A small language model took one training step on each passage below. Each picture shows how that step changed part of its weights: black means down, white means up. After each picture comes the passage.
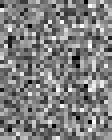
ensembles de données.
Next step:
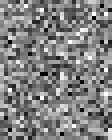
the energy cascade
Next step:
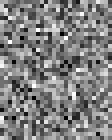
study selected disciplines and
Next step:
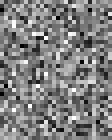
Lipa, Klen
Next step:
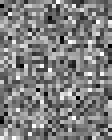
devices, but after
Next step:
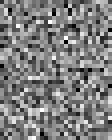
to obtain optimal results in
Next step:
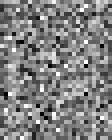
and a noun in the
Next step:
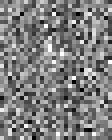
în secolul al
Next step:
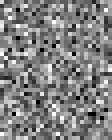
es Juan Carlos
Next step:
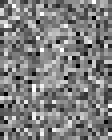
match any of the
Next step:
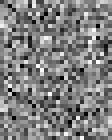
child with ASD.
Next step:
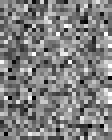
their ideas in written
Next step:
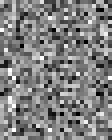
listing of ADNI
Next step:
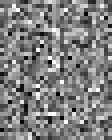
[7] Diet and
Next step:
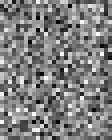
from the participants' perspective.
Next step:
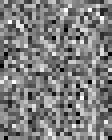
qualities of the system,
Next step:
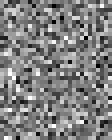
to the housing
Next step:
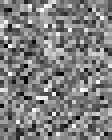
modern world plays a special
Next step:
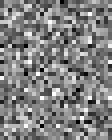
aspects where model output can be
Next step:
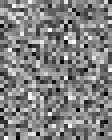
to tell about the
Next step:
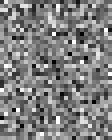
construction mechanism used in conventional
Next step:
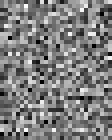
the patient in terms of
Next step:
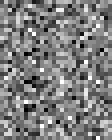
meanness around me I
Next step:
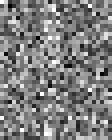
önemi konusunda
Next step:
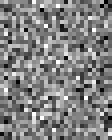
below the Sole of
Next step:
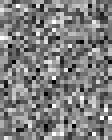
Lernenden näher
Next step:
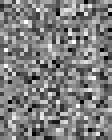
part of your profession as a
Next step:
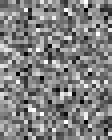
of these systems is affected by
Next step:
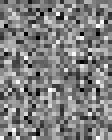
шароитда ҳам
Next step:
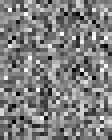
la información necesaria para
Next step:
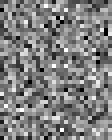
nomidan xabarlarini
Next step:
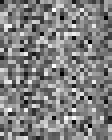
R : Resources D : Data
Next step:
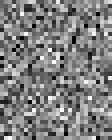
(MM), combined
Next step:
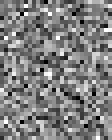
microorganisms that spread
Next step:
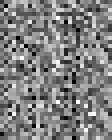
son valores continuos,
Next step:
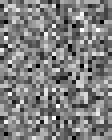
study were Foot
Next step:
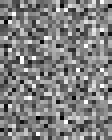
nm and 90 nm) based
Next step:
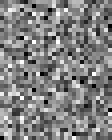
and Setting A
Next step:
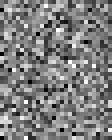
incarnate Son
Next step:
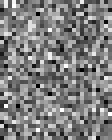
perpendicular to the
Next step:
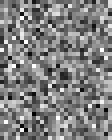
Ey Shaqiq!
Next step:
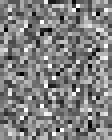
revisão bibliográfica
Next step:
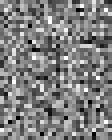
estudo, a maioria está
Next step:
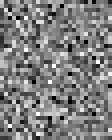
to improve thinking and language
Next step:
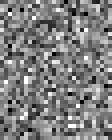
cadres professionally,
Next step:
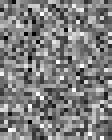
plant, Uzbekistan Communist
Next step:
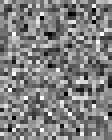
be that tipping point
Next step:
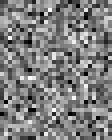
jalb etish.
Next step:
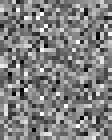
Tomatoes produced in
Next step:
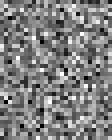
two-layer aggregation
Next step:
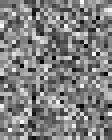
Okamoto R,
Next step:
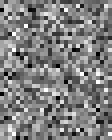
Sharing 3:
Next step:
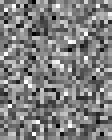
the road to move
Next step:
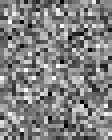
then be approximated using
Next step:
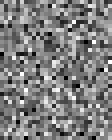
at teknolohiya
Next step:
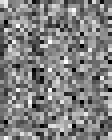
by the European Union
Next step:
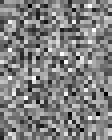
load divided by the cross
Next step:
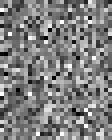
indicates respondent's reasons for
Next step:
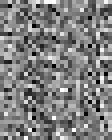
of HTML and
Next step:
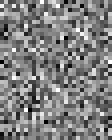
Other Determinants of
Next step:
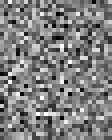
normal-sized right and
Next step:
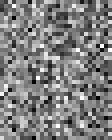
and Harary F,
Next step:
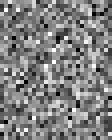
copper being one of the
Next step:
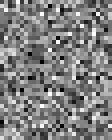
violation, Russian
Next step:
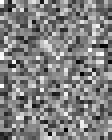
rather than file a
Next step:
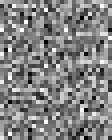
also had a positive impact on
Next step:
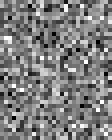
of renewable
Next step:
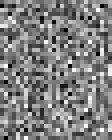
relevance of levels of NT
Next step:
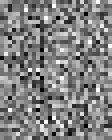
content in M15CE was
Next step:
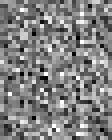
claras relaciones con el
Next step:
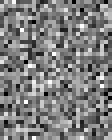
President of the Republic of
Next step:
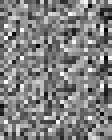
the efficacy of the proposed
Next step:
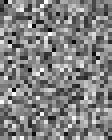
war möglich, weil
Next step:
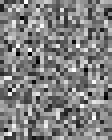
to chaos. In
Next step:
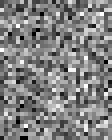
zamonaviy tadqiqotlarda
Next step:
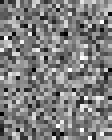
the oscillator,
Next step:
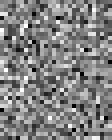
*Hermite Series
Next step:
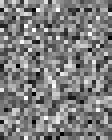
hay que destacar que
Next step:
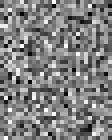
Az oroszok
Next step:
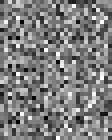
Artikboyev X.
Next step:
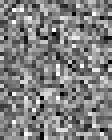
y consecuentemente
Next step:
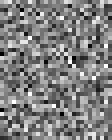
developed pasta fortified
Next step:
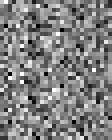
Uzbekistan." Journal of Finance
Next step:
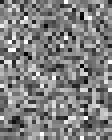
seedlings in open
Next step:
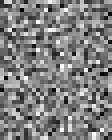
and used as the gold
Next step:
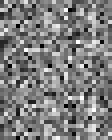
libraries of interactive
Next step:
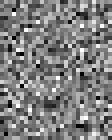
index (HSI) in
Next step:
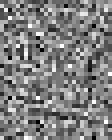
Mazkur maqolada
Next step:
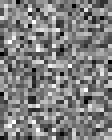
in Italy and
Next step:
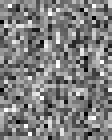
та інновацій,
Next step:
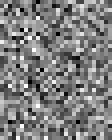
va ilmiy-tadqiqot
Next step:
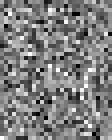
необходимо първо
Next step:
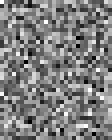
fani 1-sinf
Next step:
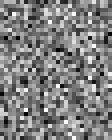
reported here. The number of
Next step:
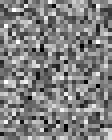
we omit the word
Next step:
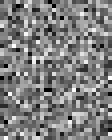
some of the insights of
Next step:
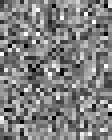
ini dilakukan sebab
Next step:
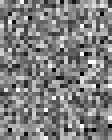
impact on the child. The
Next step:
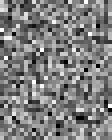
of tomato waste, particularly
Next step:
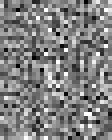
Конституційного суду України
